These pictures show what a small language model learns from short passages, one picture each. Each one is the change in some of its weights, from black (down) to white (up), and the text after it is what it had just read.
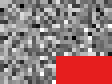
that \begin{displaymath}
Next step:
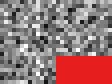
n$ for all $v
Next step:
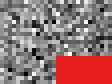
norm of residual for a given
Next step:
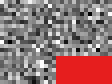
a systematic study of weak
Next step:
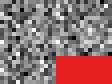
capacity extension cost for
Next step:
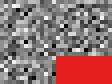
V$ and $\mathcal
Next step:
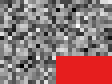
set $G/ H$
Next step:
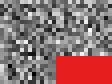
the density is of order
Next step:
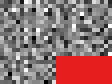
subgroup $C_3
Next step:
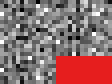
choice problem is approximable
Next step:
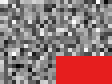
on a monotonicity property that
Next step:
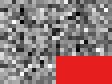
deduces that for algebraic numbers
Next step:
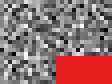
$v'$. Note that
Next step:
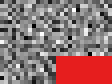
may continue to take derivatives
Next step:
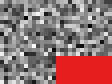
It has an estimate with the
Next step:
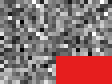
effective hourly pay
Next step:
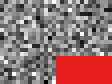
an \emph{operator
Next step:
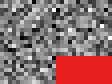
0)$ possesses
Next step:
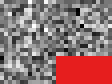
\cdot e^{\alpha
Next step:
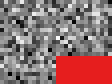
applying $\#1$ and
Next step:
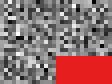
Bayesian sufficient
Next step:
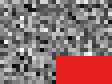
the Schauder
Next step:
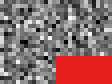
Department of Applied Mathematics,
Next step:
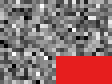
physics-based extrapolation
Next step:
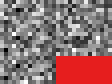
EAM Model.} We focus
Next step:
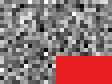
\ \ \gamma_{\mathrm
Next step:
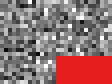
j \end{align*}
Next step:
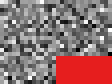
on lubrication
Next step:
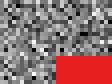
by taking the projective closure of
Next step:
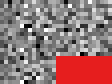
& \vdots & \vdots
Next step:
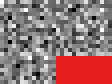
\begin{proof} Recall
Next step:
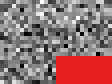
assumption that the non-zero
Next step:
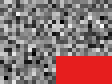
is an object of the
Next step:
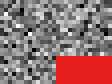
methods that we only need to
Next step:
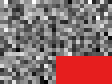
for each $y\in
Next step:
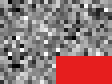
u_c u_a
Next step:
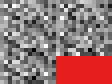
$F$-algebra in
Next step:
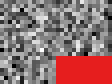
child nodes $\{(h
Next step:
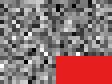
depending only on $n,\
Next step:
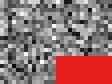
2.19 interms of
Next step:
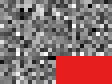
stochastic shortest path problems,
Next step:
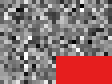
spaces $E_s$,
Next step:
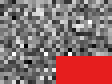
regularity properties (of the solutions
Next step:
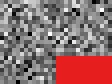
$X$ solves the
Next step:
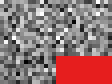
Let $\alpha$ be the
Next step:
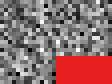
polynomials and let $\mathbb
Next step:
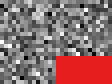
singular points isolated in
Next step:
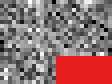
different. So we get
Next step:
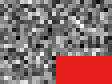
the operation $T$,
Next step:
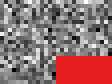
a continuum $X$
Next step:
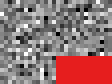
Nahm Equations}
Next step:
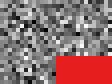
in $\Omega ^+
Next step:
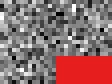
to be squeezed
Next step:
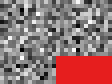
establish two key results Lemma
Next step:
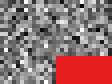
chain $X$. Let
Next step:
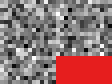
was for Newton's method and
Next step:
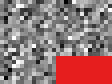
graphical representation of a morphism
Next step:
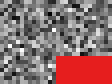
it is called continuous.
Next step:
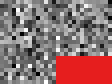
center $\theta_i$
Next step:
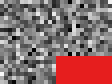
the composition size and number of
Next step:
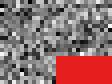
that axis-parallel rectangles
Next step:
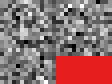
$\Lambda_{\Z}$. Hence
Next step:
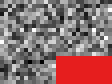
are formed by taking the
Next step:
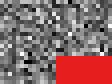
the outer boundary. Here,
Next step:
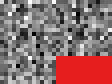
: \Sigma' \ra
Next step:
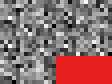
Eisenstein by
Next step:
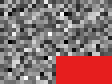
subquotients are pairwise
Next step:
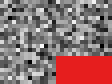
we now extend it to a
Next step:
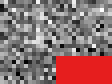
vanishing statement than the usual vanishing
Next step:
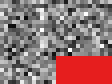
den Akker and
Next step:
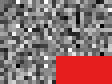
conclusion. \item This follows
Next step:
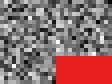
we consider the case discussed in
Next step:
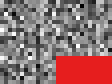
suboptimality on the
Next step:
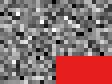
not even ample. We
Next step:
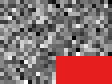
isolated points. {\it
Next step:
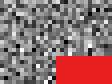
is a strong morphism of
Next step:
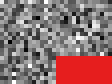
\subsection{Relation with
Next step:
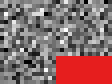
illustrative example is the
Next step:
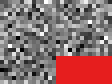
apply the foregoing
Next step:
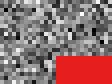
group from the table) has
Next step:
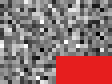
radius of convergence to be
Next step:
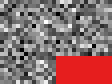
unfitted background mesh
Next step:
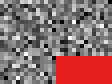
the distribution of buildings presented
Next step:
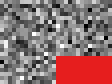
the metric from the deformations
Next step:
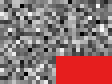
In this case, we shall
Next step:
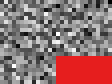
the procedure of GDQ
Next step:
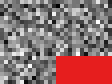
the boundary in exactly two points
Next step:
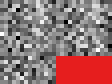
domain $\dom f$,
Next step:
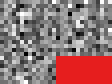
\text{ is singular}
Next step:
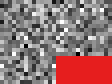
kernel $K_q$
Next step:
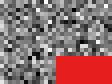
satsifies the
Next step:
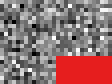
} \end{equation}
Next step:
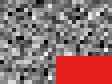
metric spaces are a generalization of
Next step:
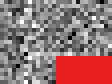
\cdot t_j$.
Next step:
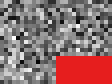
it is proved that every
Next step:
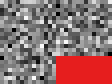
a three-dimensional case for
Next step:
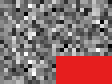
local regular Dirichlet form. The
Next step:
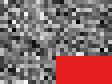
than the maximal possible ranks
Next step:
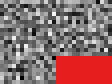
the same key ideas as this
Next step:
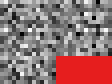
as $\lambda \to
